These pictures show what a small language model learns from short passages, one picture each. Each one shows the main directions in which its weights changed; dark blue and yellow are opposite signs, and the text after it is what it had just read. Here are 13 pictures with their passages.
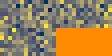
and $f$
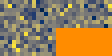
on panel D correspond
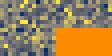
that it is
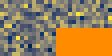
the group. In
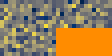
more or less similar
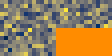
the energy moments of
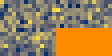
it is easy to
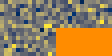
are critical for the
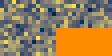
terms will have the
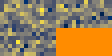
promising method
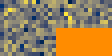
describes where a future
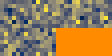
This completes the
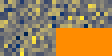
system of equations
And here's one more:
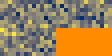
first and second
